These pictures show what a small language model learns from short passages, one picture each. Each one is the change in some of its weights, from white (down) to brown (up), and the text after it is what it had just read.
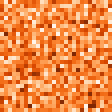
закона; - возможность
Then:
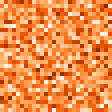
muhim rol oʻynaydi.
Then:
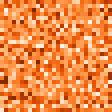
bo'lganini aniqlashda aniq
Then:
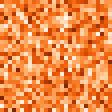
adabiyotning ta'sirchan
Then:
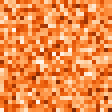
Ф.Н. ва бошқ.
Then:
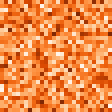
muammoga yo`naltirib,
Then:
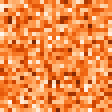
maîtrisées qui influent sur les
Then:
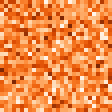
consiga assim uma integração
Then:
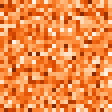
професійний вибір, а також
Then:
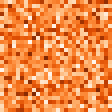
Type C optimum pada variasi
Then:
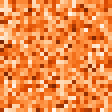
двигателей метода
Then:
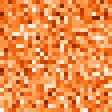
va axborot texnologiyalari
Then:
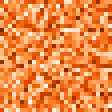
внутрь (*daxili
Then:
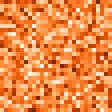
anos de 1970. No centro
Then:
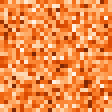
application of modern digital tools for
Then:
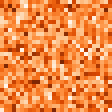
boundaries of the three
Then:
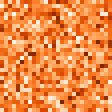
деятельности и менять
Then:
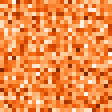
представлен научный анализ
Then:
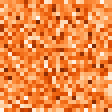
Com o bom retorno financeiro
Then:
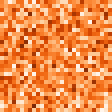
Mamlakatimizda olib
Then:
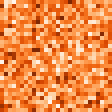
no me engañan a mí
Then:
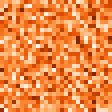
(umumiy) orasidagi
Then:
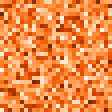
e o scenă de teatru pe
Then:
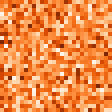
de la fecha de finalización,
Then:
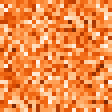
uma professora uma professora da
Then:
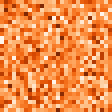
национальный менталитет и
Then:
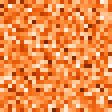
ham mualliflar fikriga mos
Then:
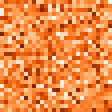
Україна) та низки інших
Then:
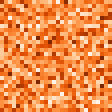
rivojlanishiga va mamlakatimiz
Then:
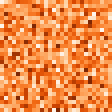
la generación automática y oportuna
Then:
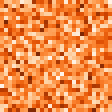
. **Práxis Educacional**,
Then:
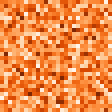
de “ellos” (asedian,
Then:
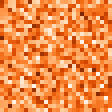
ріжете курей,
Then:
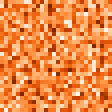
sebelum mencoba atau
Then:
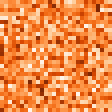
De leiding van het bureau is
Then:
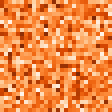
Di Lahan Kelompok
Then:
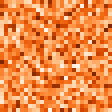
tratamento superficial do têxtil em
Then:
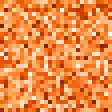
Agradecimientos VII.
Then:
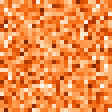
аввалгидек яшашга
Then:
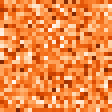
savol tug'ilishi
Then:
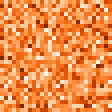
учураган мотив —
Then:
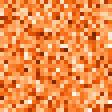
móc zamocować na
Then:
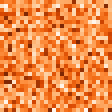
gây khó khăn
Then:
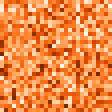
para as quais há inúmeros
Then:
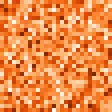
certa forma sendo conduzidos pelo modo
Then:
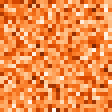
преступному деянию ее
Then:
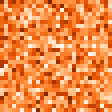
mumkin. Ular kamroq
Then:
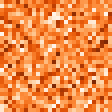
yaqinlashtiradi, bu esa ilmiy
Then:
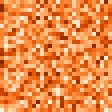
ITALY ITALY
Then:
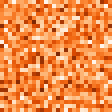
Uzbekistan 726 Kulliev
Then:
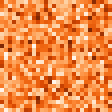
Правове регулювання
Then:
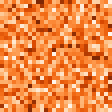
Проте далі цього
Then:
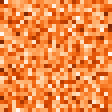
рольової взаємодії
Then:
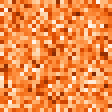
ichiga quyidagilarni
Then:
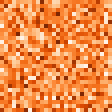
ya'ni etimologiyasini
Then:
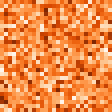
sur le travail en équipes et la
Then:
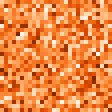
vamos ao encontro de uma problemática
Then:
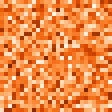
кореспондується із
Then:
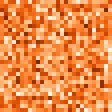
the process of studying corporate culture
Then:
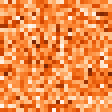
bir biçimde bilinir
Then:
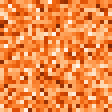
se limiter à la catégorie «
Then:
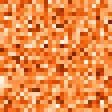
no invasiva que salva el
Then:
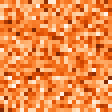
extracciones sucesivas,
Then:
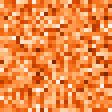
надаючи працівникам
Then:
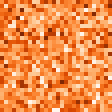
сторон лучше принимается
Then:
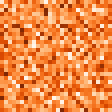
здебільшого як форма
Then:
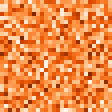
o’ziga xosligini tahlil qilish;
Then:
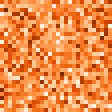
інноваційних освітніх
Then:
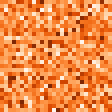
поэтому полисемантические
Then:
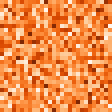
значение и возможности применения
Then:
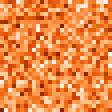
даражасига чиқиши энг
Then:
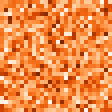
de esperança, novidades, sendo um
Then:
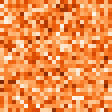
ishlab chiqishga) e'tibor
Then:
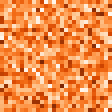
bis unter den Bearbeitungshorizont
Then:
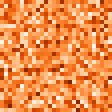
bolaning estetik tarbiyasini
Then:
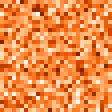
and reproductive system of mice
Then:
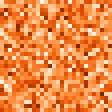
netán Jancsó
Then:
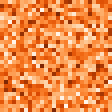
impacto Alcance del impacto en el
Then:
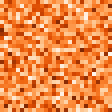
marginalizados, evidenciando a
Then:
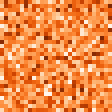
tashkilotlari tomonidan taqdim
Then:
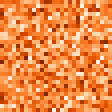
oluvchi bankka 90 kundan
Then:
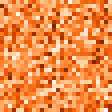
щоб намовляти на
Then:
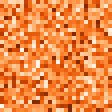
e disúria. Isso evidencia que
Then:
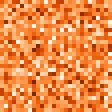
сутності інтересу,
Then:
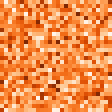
ерта бошланиши
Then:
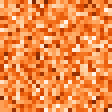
va fundamental ahamiyati asoslab
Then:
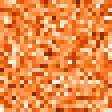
dos outros, tendo a polícia de
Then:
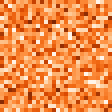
Л.Д., Нуруллаева
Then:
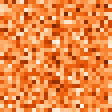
el 3', para flanquear el
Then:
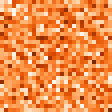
покупателей со стороны
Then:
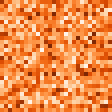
MENEJMENT VA
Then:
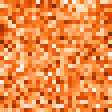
kepala sekolah harus
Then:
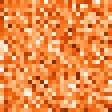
поліпшити умови
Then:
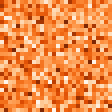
t'abbaglia il lume del
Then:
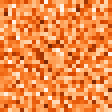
confiança, respeito e
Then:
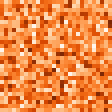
da mediana dos escores de (0 a
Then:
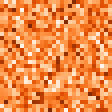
in monorepositories.
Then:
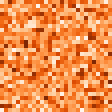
ko'ra, dunyoda eng
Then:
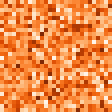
E.G., ve Maviş,
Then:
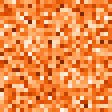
SJIF Impact
